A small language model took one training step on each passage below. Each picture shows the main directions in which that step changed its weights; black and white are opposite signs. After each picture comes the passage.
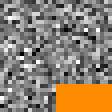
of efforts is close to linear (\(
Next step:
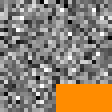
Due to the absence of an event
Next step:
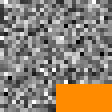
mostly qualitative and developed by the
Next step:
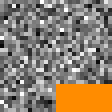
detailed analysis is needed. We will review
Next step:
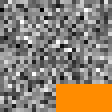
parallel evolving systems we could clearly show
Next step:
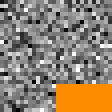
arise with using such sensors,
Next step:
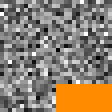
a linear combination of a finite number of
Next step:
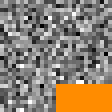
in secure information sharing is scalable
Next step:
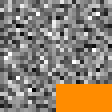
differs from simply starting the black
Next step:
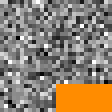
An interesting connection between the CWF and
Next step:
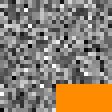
a continuous star-formation activity with a constant
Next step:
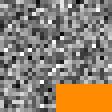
for Scenario 5 where
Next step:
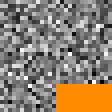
number of sources within the locus
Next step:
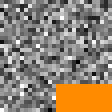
observed in the considered test cell. }
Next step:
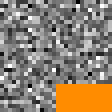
to demonstrate linear scaling of the
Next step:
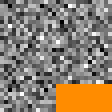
by using a measurement involving dyne
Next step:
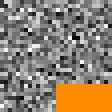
we find the confidence contours
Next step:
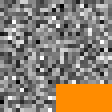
on the same footing. In
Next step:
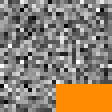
plus, les normes
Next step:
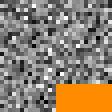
of all of them allows for a reasonable
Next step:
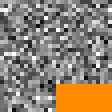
any suspicious patterns. For
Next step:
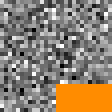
Schrodinger equation, and separating
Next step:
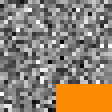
CDM and WDM long,
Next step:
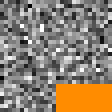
1$) for high-energy photons is
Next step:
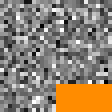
via two-photon excitation using
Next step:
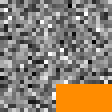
technique to reduce the complexity.
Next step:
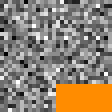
result of hot-hole decay.
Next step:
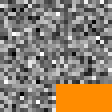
the lap belt pull simulations
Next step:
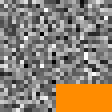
user taking the metro will
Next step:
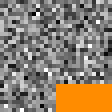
the 12th NTCIR.
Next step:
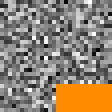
the radius of the body that it
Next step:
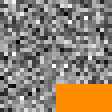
with a constant step so that the whole
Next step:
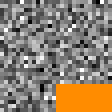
much as we would expect an
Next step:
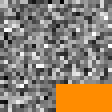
calibration factor and offset, respectively.
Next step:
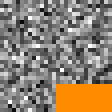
cases reported here all have small magnitude soft
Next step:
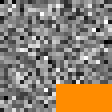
is the number of backward Euler
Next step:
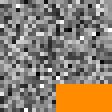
Tritium decay is a
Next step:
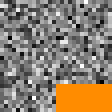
the ADNI data are shown in
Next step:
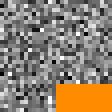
along the wire that is contained
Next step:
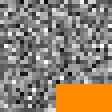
acting as sensitive probes that
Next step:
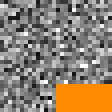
S$ on $\Delta x$ in
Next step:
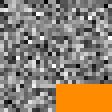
could suppress the spin gap, giving
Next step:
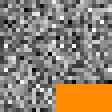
\advance\dimen0 by
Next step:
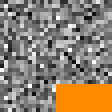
difference between the initial and current objective function
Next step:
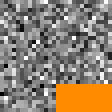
the labyrinth phase breaks
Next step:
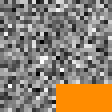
and advanced literature on renormalization,
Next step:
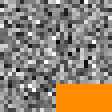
observation of the phonon features in the
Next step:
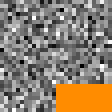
on tangent directions, any dependence
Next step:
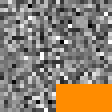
are 1) one or multiple explosive
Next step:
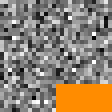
variables. \begin{table*}
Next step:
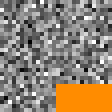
indicates otherwise. The objective is to
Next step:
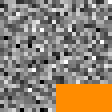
the presence and absence of the static
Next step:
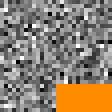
weak-interaction equilibrium and charge
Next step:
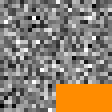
sous-jacent aux
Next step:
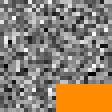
this work we present results obtained on
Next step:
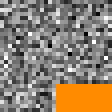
problem of wireless resources
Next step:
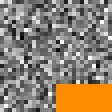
fine-tunes the teacher
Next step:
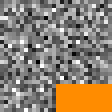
\likedm\ code can be
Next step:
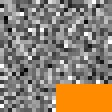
this part of the lattice it is
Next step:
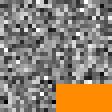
cross sections per nucleon as a function
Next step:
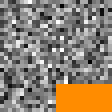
in the experiment and first-principle
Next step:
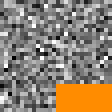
the cybersickness severity
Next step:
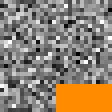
$N$ on the phenomenology of the
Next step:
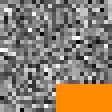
models and the best-fit values have
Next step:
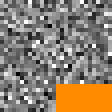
We replay Moggi's
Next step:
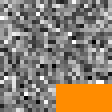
A. A binning of square
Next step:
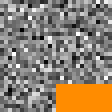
offloading energy consumption at
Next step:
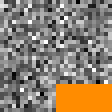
\hskip 1.0cm
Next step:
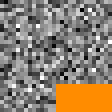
observation of these effects will provide a direct experimental
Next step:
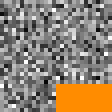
$\mcl A$ is an operator.
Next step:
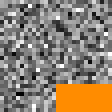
bias of about 0.2 eV which
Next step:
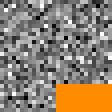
The network traffic prediction task can be
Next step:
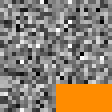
pattern ensures that only
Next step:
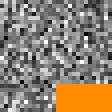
winter wheat and spring
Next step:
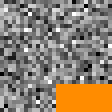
gases of paramagnetic polar
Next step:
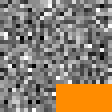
zoomed-in image shows a
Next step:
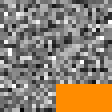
$C_d$ and complete
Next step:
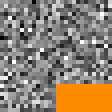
\textbf{$\lambda_m$} &
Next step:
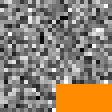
we have taken a total integrated
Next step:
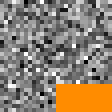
They, however, would not change the physical
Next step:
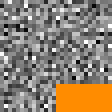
reaches a fraction of its final mass or
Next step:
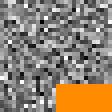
e.g. the Square
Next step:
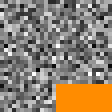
period does not depend on the field. The
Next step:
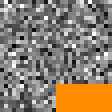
community on each application.
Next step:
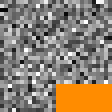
different quantum deformations that there exist.
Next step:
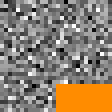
it has the same reliability and
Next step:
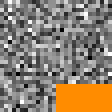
derived the following differential equations, that are
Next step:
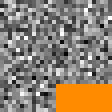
the bulk of objects are identified and plotted
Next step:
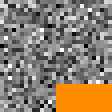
compares the PSFs when different
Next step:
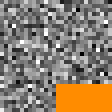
$\lam^{ij}$ is the
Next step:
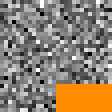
18. Effect of the magnetic
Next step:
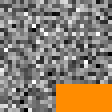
In order to estimate the change in
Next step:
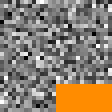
Komarov I.V.,
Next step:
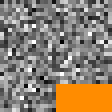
transitions and many of the other observed black hole
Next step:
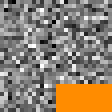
have been uncovered down to
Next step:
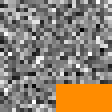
of the collision between two initially separated
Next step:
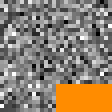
(\ref{Poisson}). In
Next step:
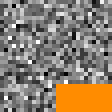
samples. The reason for this asymmetric
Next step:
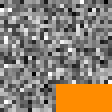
part of constructed mapping preserves
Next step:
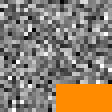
few time steps to satisfy a
